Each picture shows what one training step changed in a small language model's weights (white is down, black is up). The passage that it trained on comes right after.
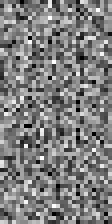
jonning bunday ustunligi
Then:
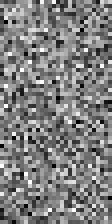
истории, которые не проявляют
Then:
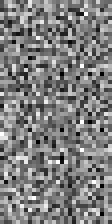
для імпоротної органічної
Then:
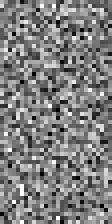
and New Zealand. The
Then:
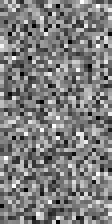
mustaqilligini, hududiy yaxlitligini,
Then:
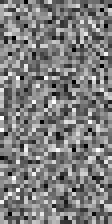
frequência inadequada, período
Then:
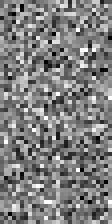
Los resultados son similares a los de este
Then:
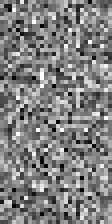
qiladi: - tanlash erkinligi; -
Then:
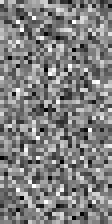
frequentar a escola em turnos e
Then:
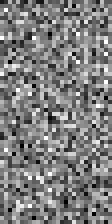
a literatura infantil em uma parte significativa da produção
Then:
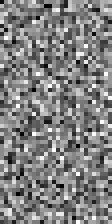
steht die Antwort mit der
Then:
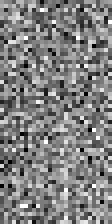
significativo nas ciências sociais e humanas.
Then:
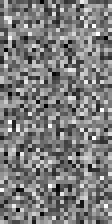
esa aynan transport vositalari
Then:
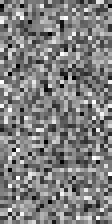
pacienti și specialiști,
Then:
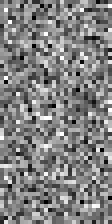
v družbi ter jim
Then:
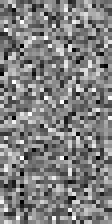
servicios cuyos criterios
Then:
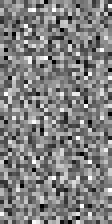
dos estudantes espanhóis não teve
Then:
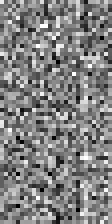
shakllanganligi bilan belgilanadi, ularning qay
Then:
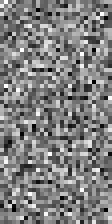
в значительно меньших количествах.
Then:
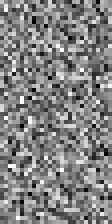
қоидаларига риоя қилиниши
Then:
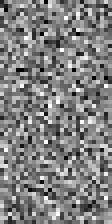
Yormam borar suyulib,
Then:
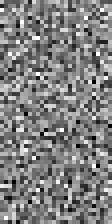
репрезентативность выборки
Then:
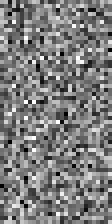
Karimulla, Majidulla,
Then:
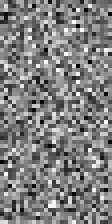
observation satellites,
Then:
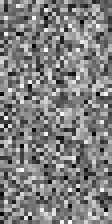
informáciám na účely
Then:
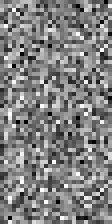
yordam ko'rsatish bo'yicha ish jarayonida
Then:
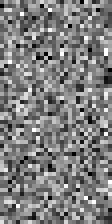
49. Vythilingam,
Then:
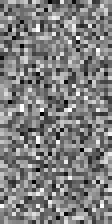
R. 1995, Particle Swarm
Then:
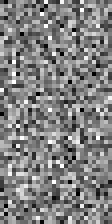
123. Krugman P.
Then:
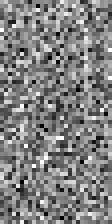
davlat faoliyatining strategik sohasi va iqtisodiyotning
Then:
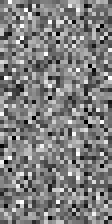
déclarant pouvoir obtenir
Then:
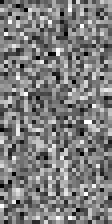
climático e seu extrato, onde para
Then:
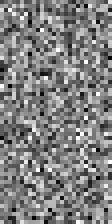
denklemdeki otokorelasyon
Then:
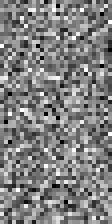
pohtimista, mitä tietyn
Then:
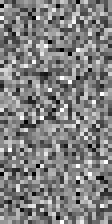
manipulyativ yoki xavfli
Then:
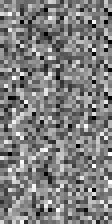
heterocíclicos contendo grupos
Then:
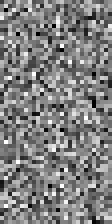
di cooperazione, la qualità dei
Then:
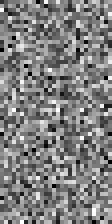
de laranja 237 mL
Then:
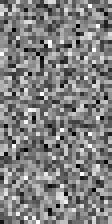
SMM technology and audience
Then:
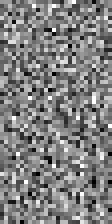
de manera responsable en las sociedades
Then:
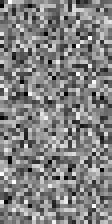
sul piano del contenuto e
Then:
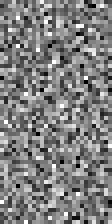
otwiera obszerny
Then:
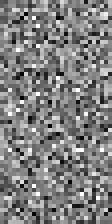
чунки буйрақлар ҳам
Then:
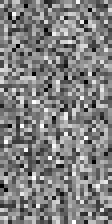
e informa que o computador estava
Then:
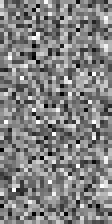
no cumprimento das metas das políticas públicas
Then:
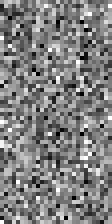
bilan bir qatorda, raqamli vositalar va
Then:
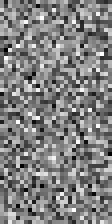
ijodkor, yozuvchi sifatida xalq boshiga
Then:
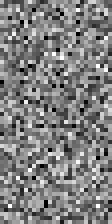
Сагайдак Михайло
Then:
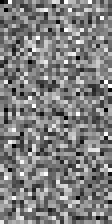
гуруҳларга ажратилди: -
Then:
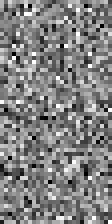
DH déclarés par les assureurs
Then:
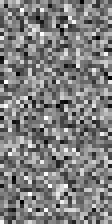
Endereço: (Vitória da
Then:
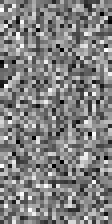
ile yaş grupları arasında anlamlı bir
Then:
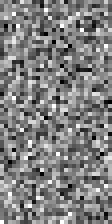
к выводам и обобщениям.
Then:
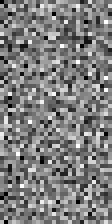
umumta’lim muasasalarida
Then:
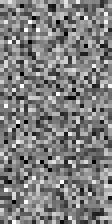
atuação do Ministério Público Militar
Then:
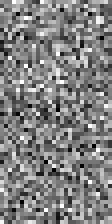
En combinant l'utilisation
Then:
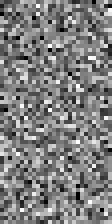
Albert Museum. -
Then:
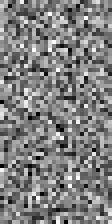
School ESL Students”. International Journal of
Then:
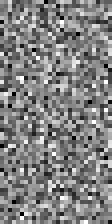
muss, um einen ungeordneten
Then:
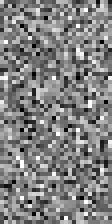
indiği tarihe gitse bile
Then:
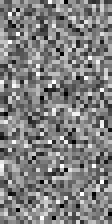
Plat kaca dipasangkan pada
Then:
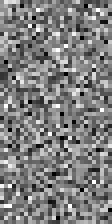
(KoGES) *Eur J
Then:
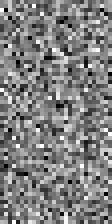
des décisions rationnelles sous
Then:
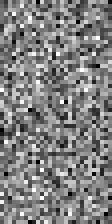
форму и не дают усадку,
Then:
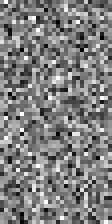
1 riporta le numerosità
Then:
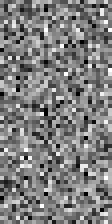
Yükselişi Riley ve
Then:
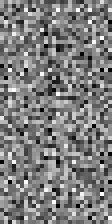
persen tersebut, 10 persennya merupakan
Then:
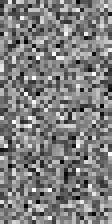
Para el procesamiento de castañas,
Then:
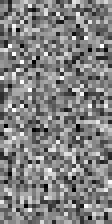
suppressed, thus creating the
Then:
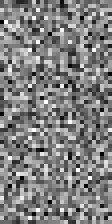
в ігрових видах
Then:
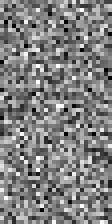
ability, talent. KIRISH
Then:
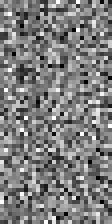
no momento do pagamento.” 3 .
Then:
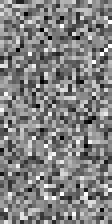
o'zlashtirish dinamikasini aniqlash
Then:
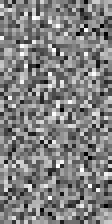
ketidaknyamanan pada ibu
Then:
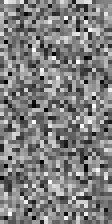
ostida kitob holida nashr
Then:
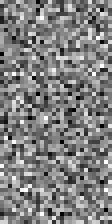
гуруҳга (ЛСГ)
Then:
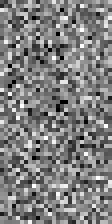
(miting, yig‘ilish va
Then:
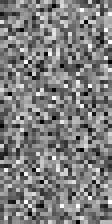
Aguado, C. Et al.
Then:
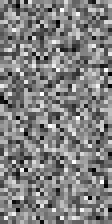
of leadership among
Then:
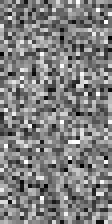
ذکر شده‌اند.
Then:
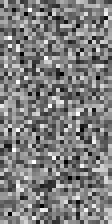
qoldiradi; -Saraton
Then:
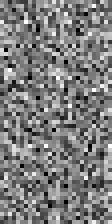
de las Mujeres a una vida
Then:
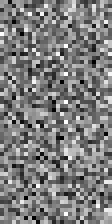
como *Mobile Banking: An
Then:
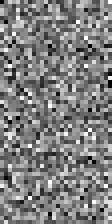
некроза кишечной стенки
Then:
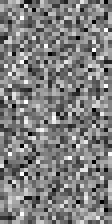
dapat didapatkan berdasarkan literatur
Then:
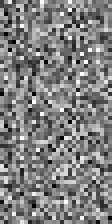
l'efficacité à la
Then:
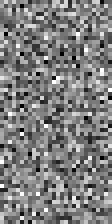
έκτου βήματος
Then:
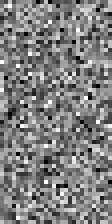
3. Mobil ilovalar yordamida
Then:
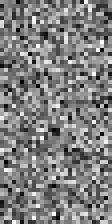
che prevedeva solo due dei tre
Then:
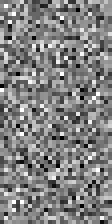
divina. En l'Antic
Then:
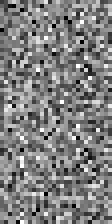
loi, série contribution au
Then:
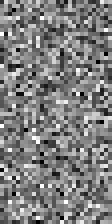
F P Davranışsal Eğilim
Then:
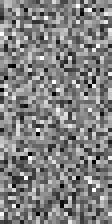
іноді мікрокристалічний
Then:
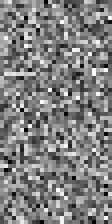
concerne le culte de la
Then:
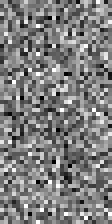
que pudiera apoyar la
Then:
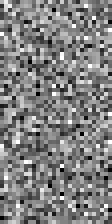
тариқасида, тиристорларни
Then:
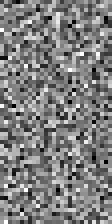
de gezinssituatie te
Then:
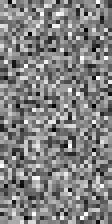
à UBS proporcionou aos acadêmicos uma
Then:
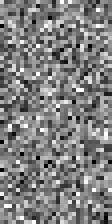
XIV-XV asr siyosiy
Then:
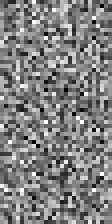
em função das alterações das classes de uso
